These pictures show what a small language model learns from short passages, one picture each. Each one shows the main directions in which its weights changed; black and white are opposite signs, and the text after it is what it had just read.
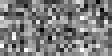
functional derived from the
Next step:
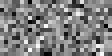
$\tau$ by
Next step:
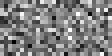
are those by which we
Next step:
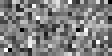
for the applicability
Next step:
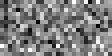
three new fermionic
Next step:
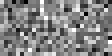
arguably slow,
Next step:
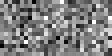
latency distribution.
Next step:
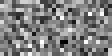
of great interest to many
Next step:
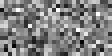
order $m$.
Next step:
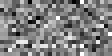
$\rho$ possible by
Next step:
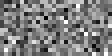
data at 10 K and
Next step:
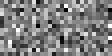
where colors indicate vertical
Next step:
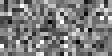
significantly higher when more than
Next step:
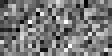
first hits vertex
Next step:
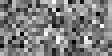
has a pole.
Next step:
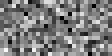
a Krull
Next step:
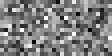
boundary of the square,
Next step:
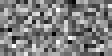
Fermions the energy
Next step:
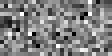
previously obtained for the standard
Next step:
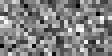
interference by adjusting
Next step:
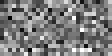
most cases the data are
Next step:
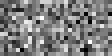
the intrinsic scatter of the
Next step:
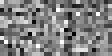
function of plasmon
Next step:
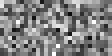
conditions in a tractable
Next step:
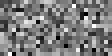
the complex-$z$
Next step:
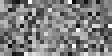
allocated to the
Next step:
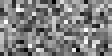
is the set of
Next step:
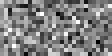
region centred near
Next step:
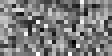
the Doppler signal
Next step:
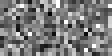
in conductance at
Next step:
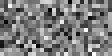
difficulty is the point
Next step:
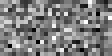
do not depend on the
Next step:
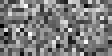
stream velocity, and
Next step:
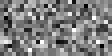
However, V2V
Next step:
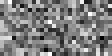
and antigen, where
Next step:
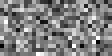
obtain a pattern that requires
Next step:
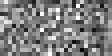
depend on the gap.
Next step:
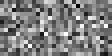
that every boundary point can
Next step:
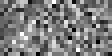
Bob's bits
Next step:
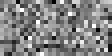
PS effects}
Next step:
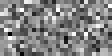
c}$. The time at
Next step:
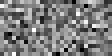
of the transition depends on
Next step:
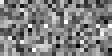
matrix. For classical
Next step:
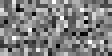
is important for us,
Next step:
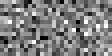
simplicity, we also call
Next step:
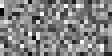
measure exactly six instead of
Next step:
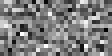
pulse energy the highly
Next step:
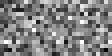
the Green's function
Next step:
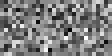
real image sampled from
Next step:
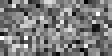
a linear combination of the
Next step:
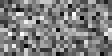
the computation of the whole
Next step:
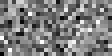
Di Donato
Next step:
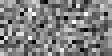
\ee with the
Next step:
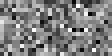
that gradually leads
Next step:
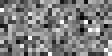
$N \to
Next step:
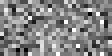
no CDW order
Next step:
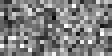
gas. Firstly,
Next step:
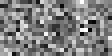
of noise correlations are
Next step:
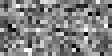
describe the structure of the
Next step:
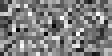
domain boundaries. However,
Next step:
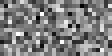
Jordan simples de
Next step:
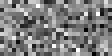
a given point of the
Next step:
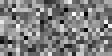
that collective VSC
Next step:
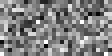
the density or stronger
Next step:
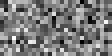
leverages all available
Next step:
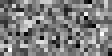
the dataset. We used
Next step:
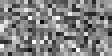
subdistribution of
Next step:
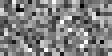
is an onsite,
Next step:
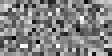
show that such an example
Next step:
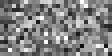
the ``physical''
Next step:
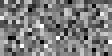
\mapsto 2$,
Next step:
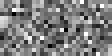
reference field, that
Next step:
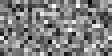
\ddots & &
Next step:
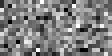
ice coverage near the
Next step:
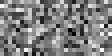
of the absorbing
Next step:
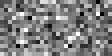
by the model under varying
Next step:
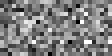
the Rascal
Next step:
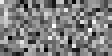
researchers have focused
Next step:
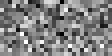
a common intermediary
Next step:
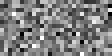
of clouds.
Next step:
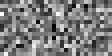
strange, but if
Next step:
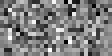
MV-algebra and
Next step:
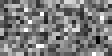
second quarter at
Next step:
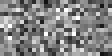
appropriately. The
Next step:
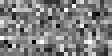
that $T'$ belongs
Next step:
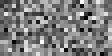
data from only the initial
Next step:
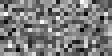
constructed with the help of
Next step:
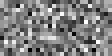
structure also receives a
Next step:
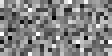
2 \cite[Proposition
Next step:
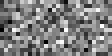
asymptotic energy, and
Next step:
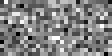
[b \to
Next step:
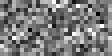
has been constrained in a
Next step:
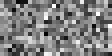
Women's University,
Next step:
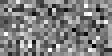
summary, there are
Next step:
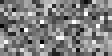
curves with $n$
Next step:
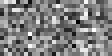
half of the Bell
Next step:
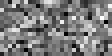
a part of the
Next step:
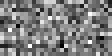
that, despite the
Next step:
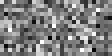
sense that the numbers derived
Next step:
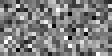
can find in papers
